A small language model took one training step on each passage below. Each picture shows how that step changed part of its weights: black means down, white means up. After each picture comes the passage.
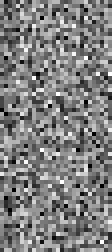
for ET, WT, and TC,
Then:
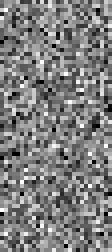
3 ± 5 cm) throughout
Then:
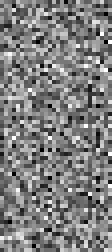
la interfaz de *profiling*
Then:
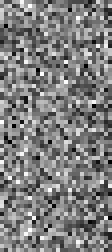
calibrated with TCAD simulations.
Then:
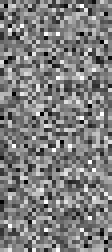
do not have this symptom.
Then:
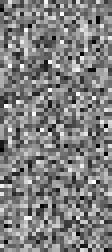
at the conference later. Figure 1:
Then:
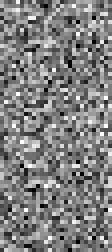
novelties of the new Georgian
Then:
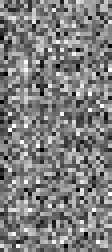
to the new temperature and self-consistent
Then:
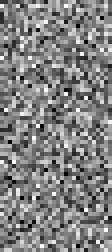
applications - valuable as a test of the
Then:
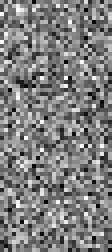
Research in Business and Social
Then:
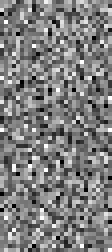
Встречается также такое
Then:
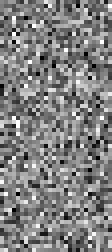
Did curiosity kill the cat?
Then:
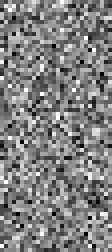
tissue phantom gel matrix.
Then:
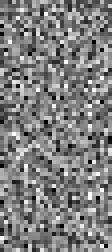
salts were made by considering the chemical
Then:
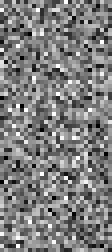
The performance evaluation of Naïve
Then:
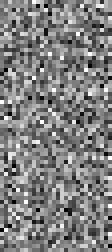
rate and plant growth rate. One knowledge
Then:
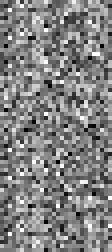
bo'lish qat'iy talab
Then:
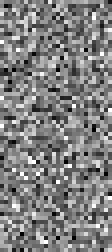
genético-ambientais. Em
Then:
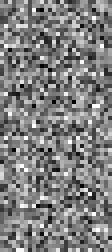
an integral and comprehensive approach.
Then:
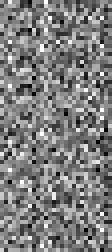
\phi + \frac{4 \dot \phi
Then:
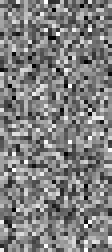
study. Furthermore, those who were <18
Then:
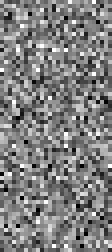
set of $i^{\rm th}$ players
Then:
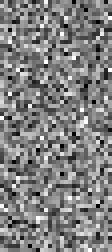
de tiamina podem ser causas de
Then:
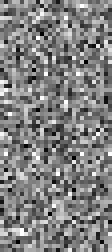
revolutionary ideas which accompanied
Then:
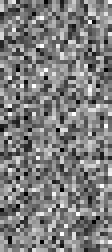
chandiqlar qolmaydi,
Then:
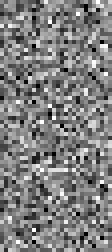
respectively.} \label{DMbranch}
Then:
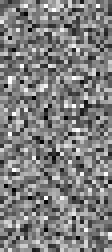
become a movement run under communist
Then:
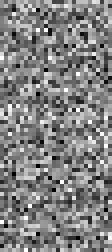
an appropriate correlation function with a phenomenological
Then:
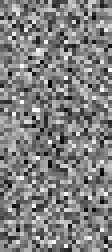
réalisé des taux de
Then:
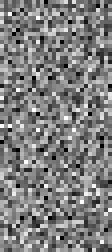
pernah diperoleh oleh
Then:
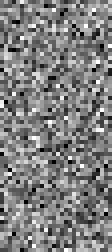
a ocupação do Campus e sua
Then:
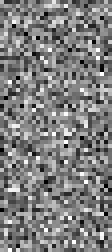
(TCAP). Processing was conducted
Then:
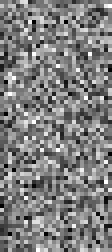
the magnon excitations in the dual
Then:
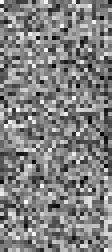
MATLAB-based digital filter design
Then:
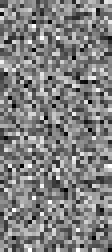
28). Gli intervistati
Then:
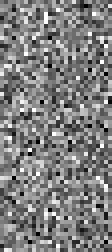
do Estado, especialmente no que se
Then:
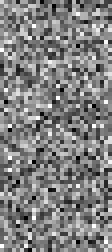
unity absorbance are a specific interplay
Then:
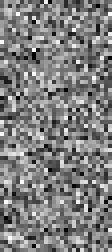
anterior, la gestión del talento
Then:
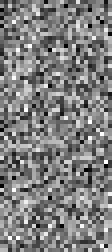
observed number of stars in the ring and the
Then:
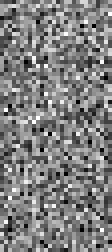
in both static and dynamic networks, as
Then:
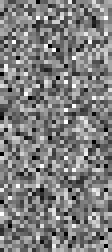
controlled by neither quasi-particles
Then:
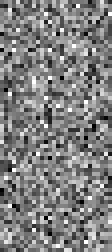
So'ng ikki yil
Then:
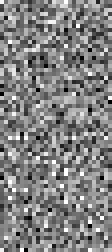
This result was extended to the case of minimally
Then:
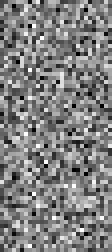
translating from WL words to UL
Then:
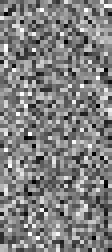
1998). The VHE detections of
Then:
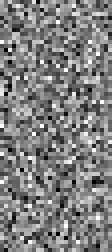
uchun jonini fido qilgan.”
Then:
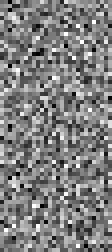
find areas of congruence, particularly
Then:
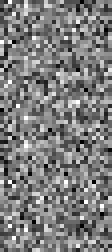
the effective disorder $W_n$
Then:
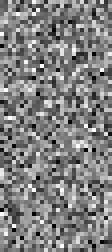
charged under the U(1) symmetry.
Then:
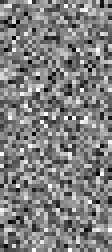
é necessário vinte e
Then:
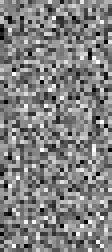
weight at the end of the first year of
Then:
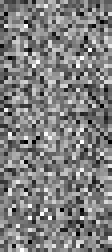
Draft of the analysis strategy and program
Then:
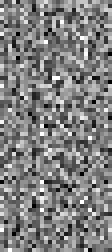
связано прежде
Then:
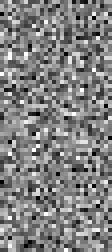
de los factores como las normas
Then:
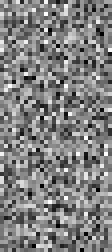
electric field, ${\textbf h}$ is the
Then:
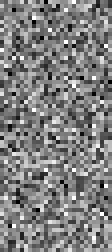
Teletrabalho (telework):
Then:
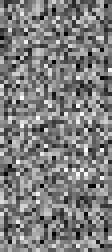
fixed in the limit, and in the classical,
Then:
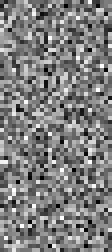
It can be attributed to transformation of the
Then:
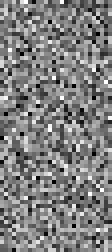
and determinants of adopting sustainable
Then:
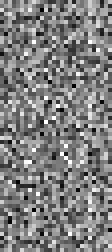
oqsillarni cho’ktirish
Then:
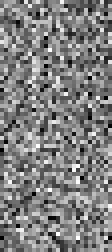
the sanitation drive is a
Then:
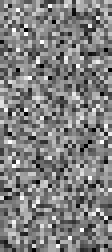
to election disinformation, authorities
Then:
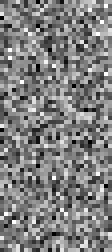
by assuming these intermediate states as initial
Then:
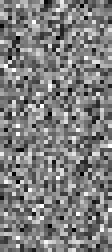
saat bertransaksi karena
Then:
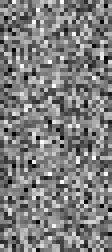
with the caveat that local communities should
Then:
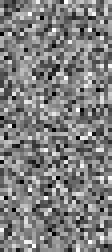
given in Fig. 2. We also plot,
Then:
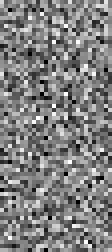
communication in FR3 encounters
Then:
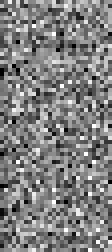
an almost identical profile to that of
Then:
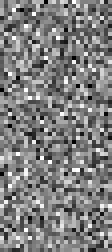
samples (and labels) was then selected at
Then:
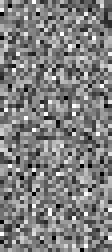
and Participants, ensuring proportional
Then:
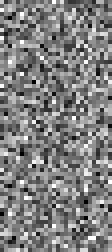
for users. Meanwhile, users may
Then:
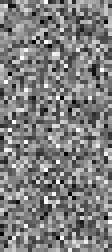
„To travel across the map“
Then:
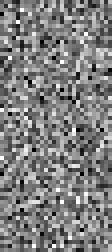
^b abcde Mean on the same
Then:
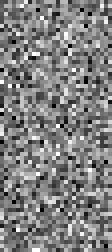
baholash muhim ahamiyat
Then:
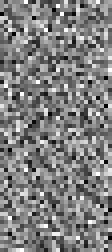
assumed the following values: $Q_{11}
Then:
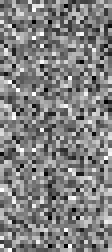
Survey*. Sleep health,
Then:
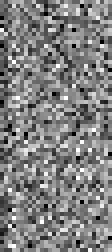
the fraction of the ionizing photons that
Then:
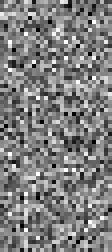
this situation since both the branching ratio and
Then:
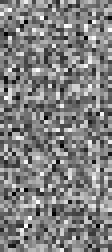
mutlaqo sog'lomman
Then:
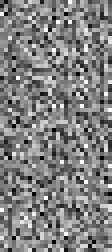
этому поводу, и
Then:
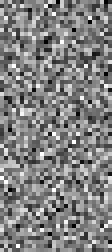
of tailored pre-existing
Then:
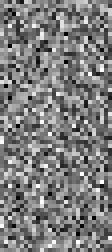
the modeling of CSMA protocol
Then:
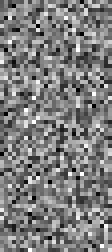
the highest carbon (and
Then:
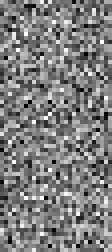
3 displays the interface of the list
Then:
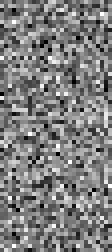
by a power-law function even in the free
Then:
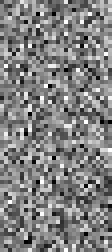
RTS\}$} \STATE
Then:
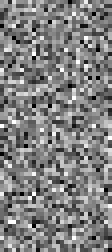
2.** Progress in reduction of
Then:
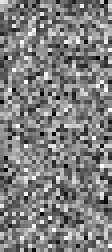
the mass-function slope,
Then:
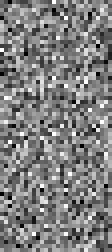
$x_j$ with modulus greater
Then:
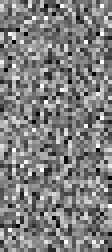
Desafíos Éticos. La
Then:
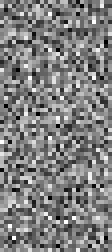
To reconstruct new eyelid by
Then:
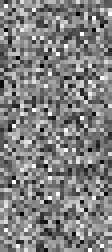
problem of both fundamental and practical interest in
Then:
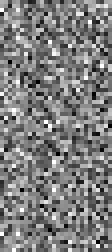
and submitted once completed. The application
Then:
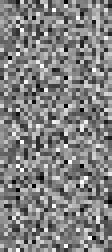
OLDER ADULTS
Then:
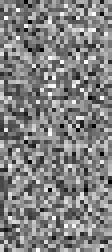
of this photoelectric sample, the
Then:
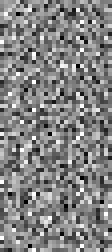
кўрувчи: Турмаву
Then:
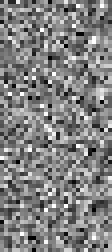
Janeiro: Fundação Oswaldo
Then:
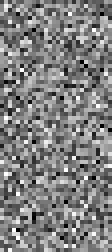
by \citet{Musacchio2014},
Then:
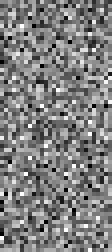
in Wine Reviews are Currently
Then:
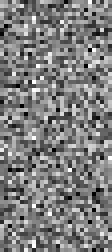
and tracking satellites. Other
